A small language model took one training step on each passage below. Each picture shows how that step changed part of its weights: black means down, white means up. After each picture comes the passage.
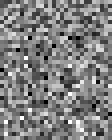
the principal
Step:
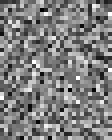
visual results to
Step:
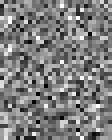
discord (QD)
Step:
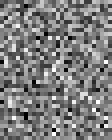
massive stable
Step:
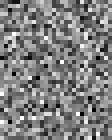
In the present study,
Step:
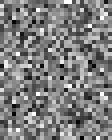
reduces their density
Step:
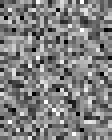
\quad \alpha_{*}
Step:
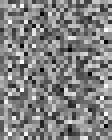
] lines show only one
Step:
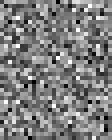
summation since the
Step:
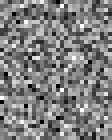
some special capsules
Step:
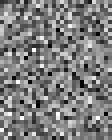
occurrence of such
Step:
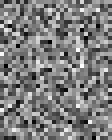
within the same cell.
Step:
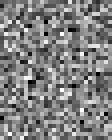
1 below (in which
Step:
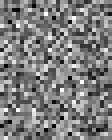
spatial index
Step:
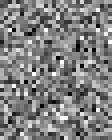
the unit cell.
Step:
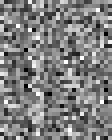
are areas that have been
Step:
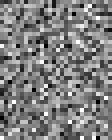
due to the close coupling
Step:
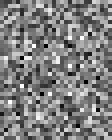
the parameters chosen,
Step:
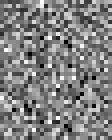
is one electron charge
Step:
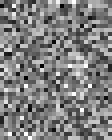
and theoretical (in
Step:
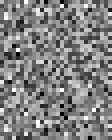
of significant digits in
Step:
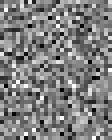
of mass (located
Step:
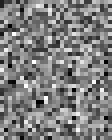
if they form part of the
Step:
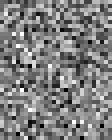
their simulations were carried
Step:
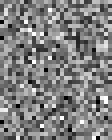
size of the region can be
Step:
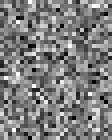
hash bucket is
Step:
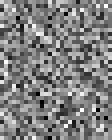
to the neuron,
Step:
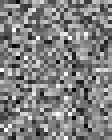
School of
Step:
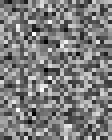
we describe the methods used
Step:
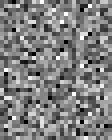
We summarize the
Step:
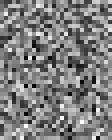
the limit of large values of
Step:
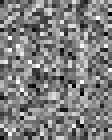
an individual
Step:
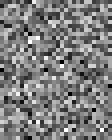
various aspects.
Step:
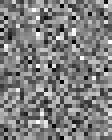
the geckos'
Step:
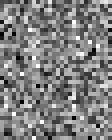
particles, or closer
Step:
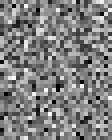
dual string type
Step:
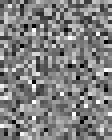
equilibrium for
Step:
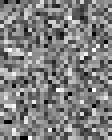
be known have not been
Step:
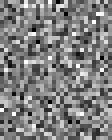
formed somewhere
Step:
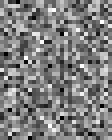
To prepare the
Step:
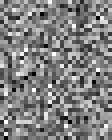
Stecher, Phys.\
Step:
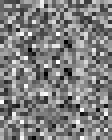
is positive and the potential
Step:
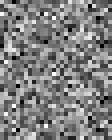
& Conflicting
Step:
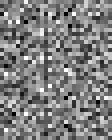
will also separate the
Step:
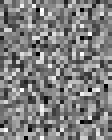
become diffusive at
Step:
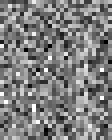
dispersion functions in
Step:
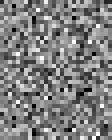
contains 9
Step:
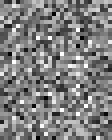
and the CKM
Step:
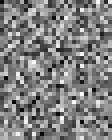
an unbinned
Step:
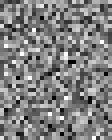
of programs and
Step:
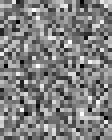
halos via their
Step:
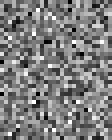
Graphynes and
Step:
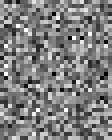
and Practice of
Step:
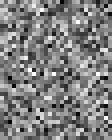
solitons in Fig.
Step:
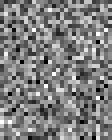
emission energy. The solid
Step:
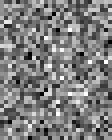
and photons in an energy
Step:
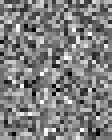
are accelerated by
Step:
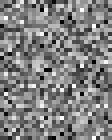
of the multiplicities
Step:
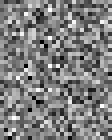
$\Gamma$, of the
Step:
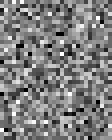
GC formation and the
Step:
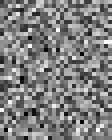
a critical step
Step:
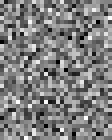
where $c_l$
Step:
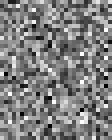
The characteristic range of the
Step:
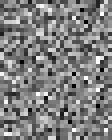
it aggregates
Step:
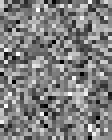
and persists as a
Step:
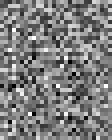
the references and no
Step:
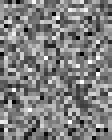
and Jung,
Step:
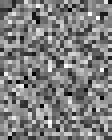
here that the limit of
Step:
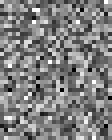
conversion efficiency
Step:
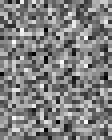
As a result, from the
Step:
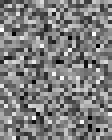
including a correction term
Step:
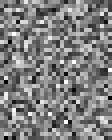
Chemical Physics and
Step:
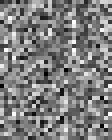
states, the optimal
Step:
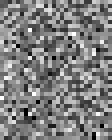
the strain concentration
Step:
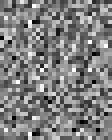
contains only bare
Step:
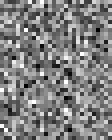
are also limits on the
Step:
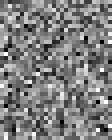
discrete topology,
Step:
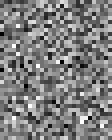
we focus on.
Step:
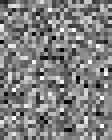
two distinct structures
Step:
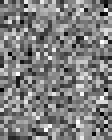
suspected to be
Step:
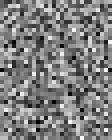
the regular part $
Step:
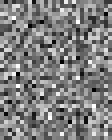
or the refractive
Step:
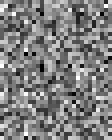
radiative cooling,
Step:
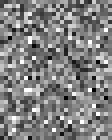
minimum for the fit.
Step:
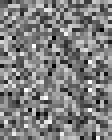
the resonance field
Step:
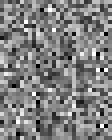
line). The potential of the
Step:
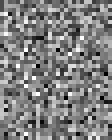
top). Full curves
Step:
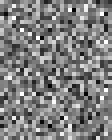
arise from long range
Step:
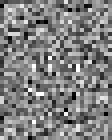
A more practical
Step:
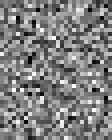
cause a systematic
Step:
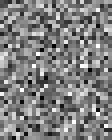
the considered case,
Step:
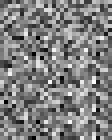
the response of the
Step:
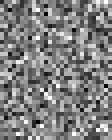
(along the big
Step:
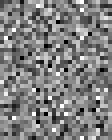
to kinematic waves
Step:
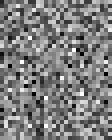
a logical approach.
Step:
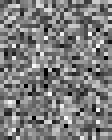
the errors in the
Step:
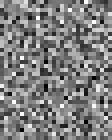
delay or not
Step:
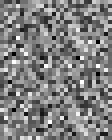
in the phase space.
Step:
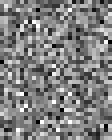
vs. NC)
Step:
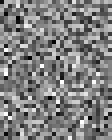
and holography}
